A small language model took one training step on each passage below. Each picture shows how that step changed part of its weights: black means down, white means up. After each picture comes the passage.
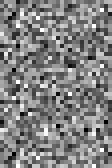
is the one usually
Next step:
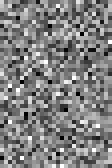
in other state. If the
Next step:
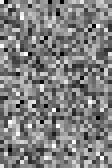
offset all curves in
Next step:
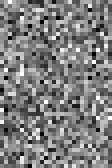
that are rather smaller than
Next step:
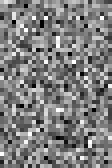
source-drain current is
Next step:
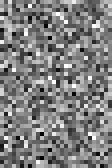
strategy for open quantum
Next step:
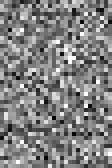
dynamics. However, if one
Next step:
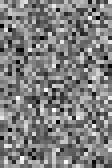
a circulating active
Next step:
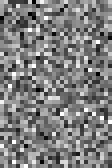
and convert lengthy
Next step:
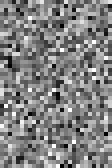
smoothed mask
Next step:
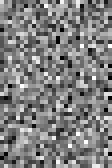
ground and first excited
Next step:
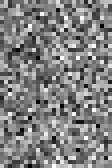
and that it is derivatively
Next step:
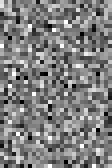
on the local density of their
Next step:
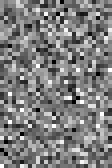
the four Bell states from
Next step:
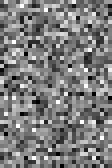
Y_e \simeq
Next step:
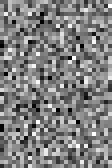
For a comparison, we
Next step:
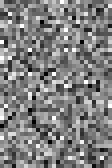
from the PSF effect were
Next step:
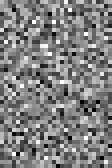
to similar single-mode or
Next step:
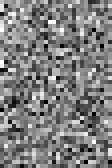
been investigated by
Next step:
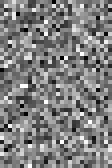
analytic expression of the complex
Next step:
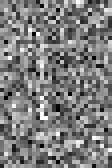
note, however, that
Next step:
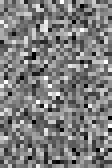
interested in for this study
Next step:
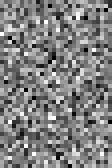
spread the foreground
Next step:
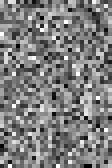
is rotational, rather than
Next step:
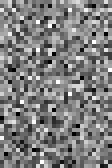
laboratories, are
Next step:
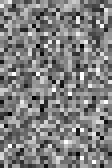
coordinates were obtained to find the
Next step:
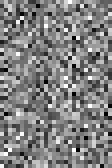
how polynomial parameterization
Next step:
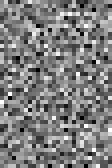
O. Manela and
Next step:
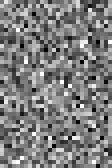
two curvatures. The
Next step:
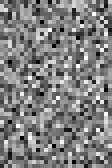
dynamics) in the disk
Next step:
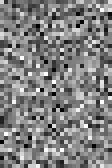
center of gravity
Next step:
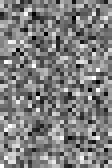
As has been pointed out
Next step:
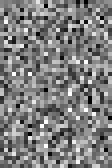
difficult since, as we
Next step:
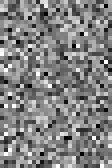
we evaluate seven models,
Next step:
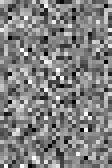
consider the magnetization
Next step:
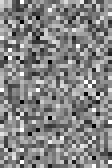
supports this argument
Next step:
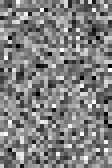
by counting the number of
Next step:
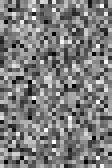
negative imaginary
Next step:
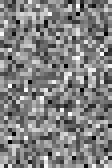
materials. We
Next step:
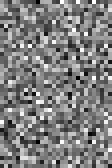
and we analyze the impact
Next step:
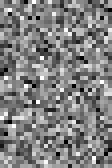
the limits on Dirac
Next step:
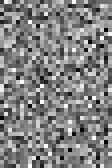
prohibitive to
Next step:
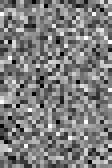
a bilayer setting
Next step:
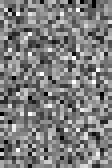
field strength by
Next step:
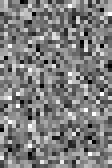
effective electric field that couples
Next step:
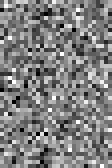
Pfeiffer, M.
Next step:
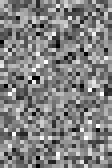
of CO pure rotational
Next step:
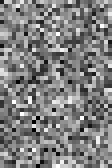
done, what options
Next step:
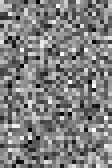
in charged and neutral
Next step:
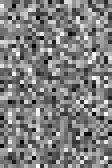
molecules) and
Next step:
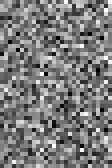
the latter term, containing
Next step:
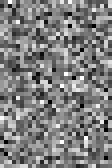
of clauses from
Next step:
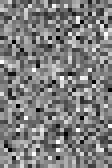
energy. This allows a more
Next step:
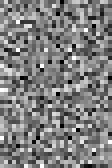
embryos carries
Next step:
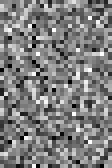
distributions are typically derived
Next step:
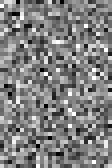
systematic maser distribution and
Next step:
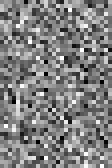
numerical simulations and experimental data of
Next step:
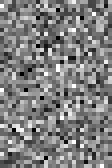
work well; for large signal
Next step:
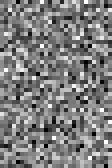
27 gravitationally
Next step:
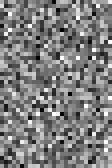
and returning to the
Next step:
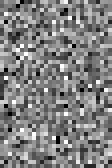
assumes any angle
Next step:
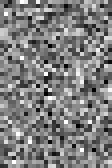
another computer, with
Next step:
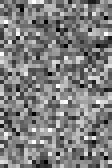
an ion source, an
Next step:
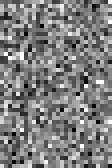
Class \emph{A}
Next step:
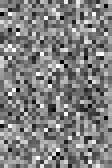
well for all mobile
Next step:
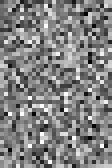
states (gray crosses,
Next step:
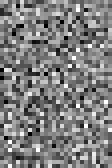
The exhaustive list
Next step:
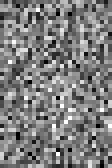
Dor, Gru,
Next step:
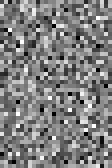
up to 1-loop
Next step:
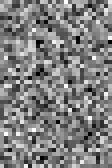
the line positions of the
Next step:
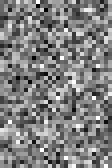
the beginning and the
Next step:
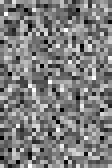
they were optimized again
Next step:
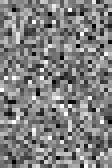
to zero. This is because,
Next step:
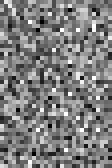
and do not appear to
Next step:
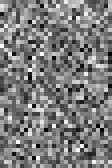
print a large object in
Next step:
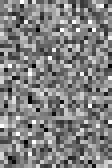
and stimulated emission
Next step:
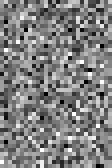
coupling strength in order
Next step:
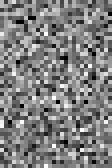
solutions one can find that the
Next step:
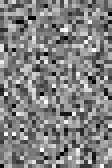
solutions are as follows:
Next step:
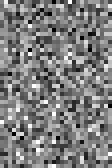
the sine and cosine
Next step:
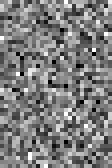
the spectra was double
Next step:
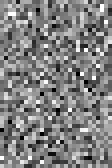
values of the driving
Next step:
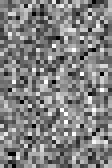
its PDF for the
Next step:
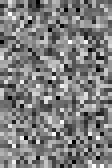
for two different Reynolds
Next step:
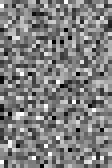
access to several
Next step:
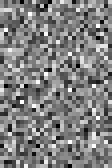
shows mixed characteristics)
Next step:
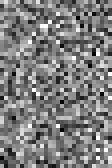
denote the extrinsic
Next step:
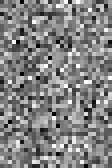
such as risk or
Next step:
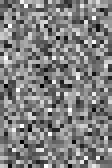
uniform pressure
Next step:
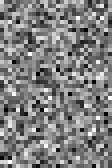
proceeding to the
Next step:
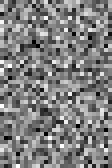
typically used for), but they
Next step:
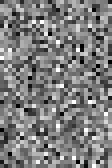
indicates the medical
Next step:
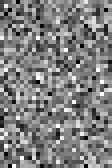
DUSTY also allows
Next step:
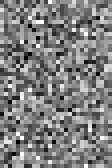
Laser Ranging
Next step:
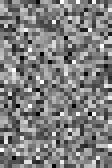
and the architecture
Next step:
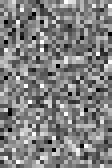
angles, the photons
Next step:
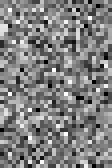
out the muons with
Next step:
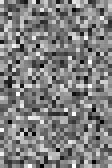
extended gauge model parameters. To
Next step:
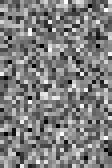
each magnetic field, we test the
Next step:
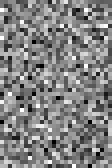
simplification in the
